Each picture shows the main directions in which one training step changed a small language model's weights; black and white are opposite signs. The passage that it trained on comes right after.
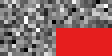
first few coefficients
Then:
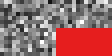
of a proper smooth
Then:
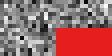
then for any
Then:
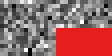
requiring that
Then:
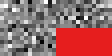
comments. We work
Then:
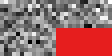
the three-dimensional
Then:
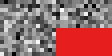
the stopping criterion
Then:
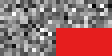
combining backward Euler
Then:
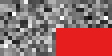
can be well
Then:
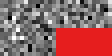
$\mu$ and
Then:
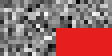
$H$ for
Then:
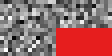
the principal block.
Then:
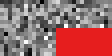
in order to compute
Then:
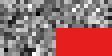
a subscheme
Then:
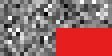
3, first we
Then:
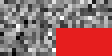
to show that
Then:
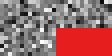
structure of the set
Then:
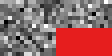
any }n
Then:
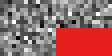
between the intervals
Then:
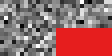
can apply only
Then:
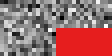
the union of
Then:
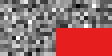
is non-negative
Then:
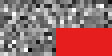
one reason that
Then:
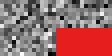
double covering onto a
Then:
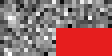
(by the same
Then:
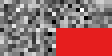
that the center of
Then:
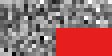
in particular implies the
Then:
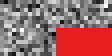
the first term of
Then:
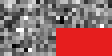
an energy hub
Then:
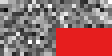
the one-dimensional
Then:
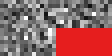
now in position to
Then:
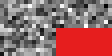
a CM abelian
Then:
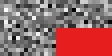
Reordering the
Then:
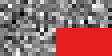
matrices belonging to
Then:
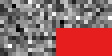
simple pattern (no
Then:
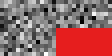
such factorized
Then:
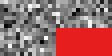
the last section we
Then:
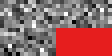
fluctuations) while
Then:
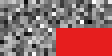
and the optimal shape
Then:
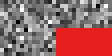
tiling', has
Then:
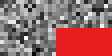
exists a vertex
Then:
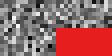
$\beta$ are
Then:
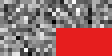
that optimal path,
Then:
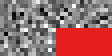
1 can be
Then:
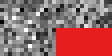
\rightarrow U
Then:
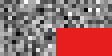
N$ or
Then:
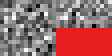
$I$ contains
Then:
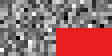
parameter $\kappa$
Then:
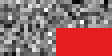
we prove that for
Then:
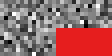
well, orthogonal to
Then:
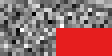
triplet denoted as
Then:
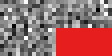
is enough to
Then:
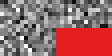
closed convex subset,
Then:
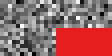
error and assume that
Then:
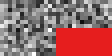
alternative to full covariance
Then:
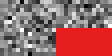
a high effect if
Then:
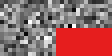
are isomorphic \item
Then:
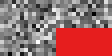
family of increasing functions
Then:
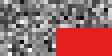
of finite type.
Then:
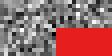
a theorem of
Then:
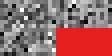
We also mention that
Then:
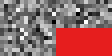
that a Hodge structure
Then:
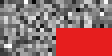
and then (line
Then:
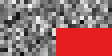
active and
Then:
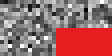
the square root.
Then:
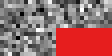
particles in the
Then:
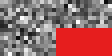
index of the
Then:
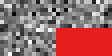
system generated by the
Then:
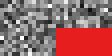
problems, J.
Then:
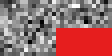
as a meromorphic
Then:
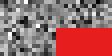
subring of
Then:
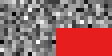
this to calculate derivatives
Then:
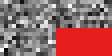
of Totally
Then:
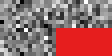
granted to
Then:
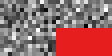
cores per
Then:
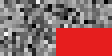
Proposition $\E$,
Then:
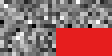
It follows that
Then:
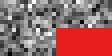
a disc with
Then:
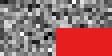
the greedy
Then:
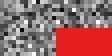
with Riemannian metric
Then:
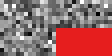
been studied from the
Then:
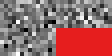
assertion is true.
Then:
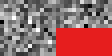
\vdots &
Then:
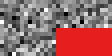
\ calculated \
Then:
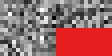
parallel or antiparallel
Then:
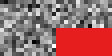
the context of homotopy
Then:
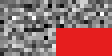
Pour $k
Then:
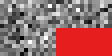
conjunction with
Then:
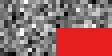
1}.$$ This contradicts
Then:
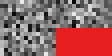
going to present the
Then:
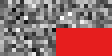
Set ${\cal
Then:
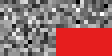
is consistent with the
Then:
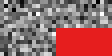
diagram realization of
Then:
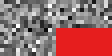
to allow for comparison
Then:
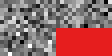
arc $\displaystyle
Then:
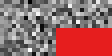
for each integer
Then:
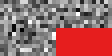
is of degree 1
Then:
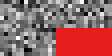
when the order of
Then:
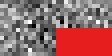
In particular,
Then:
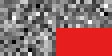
$\l \oplus
